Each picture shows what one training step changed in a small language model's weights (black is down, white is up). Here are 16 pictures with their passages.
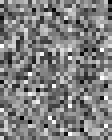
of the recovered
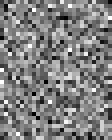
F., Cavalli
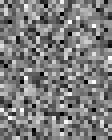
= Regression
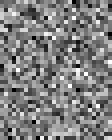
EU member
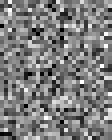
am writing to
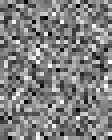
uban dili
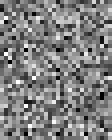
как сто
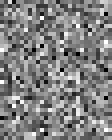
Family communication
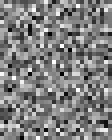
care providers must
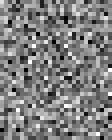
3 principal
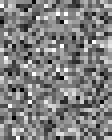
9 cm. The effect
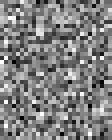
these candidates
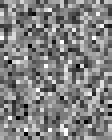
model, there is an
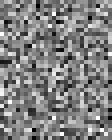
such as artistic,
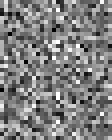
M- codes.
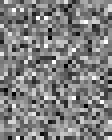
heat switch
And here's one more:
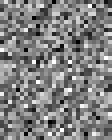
Relationship between the
